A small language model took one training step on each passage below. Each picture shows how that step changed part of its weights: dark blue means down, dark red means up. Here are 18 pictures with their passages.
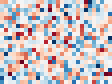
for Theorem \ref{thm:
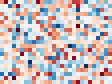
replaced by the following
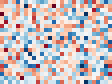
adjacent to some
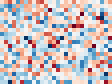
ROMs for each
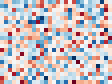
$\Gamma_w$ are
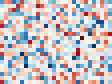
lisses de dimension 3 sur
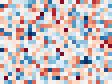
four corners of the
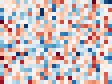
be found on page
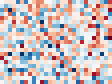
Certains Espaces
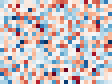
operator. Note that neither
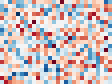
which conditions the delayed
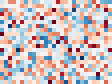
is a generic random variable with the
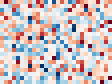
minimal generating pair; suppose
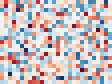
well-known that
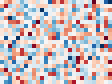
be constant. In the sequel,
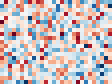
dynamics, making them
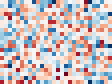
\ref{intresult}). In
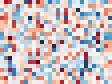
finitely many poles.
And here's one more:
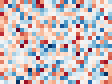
procedure allows for
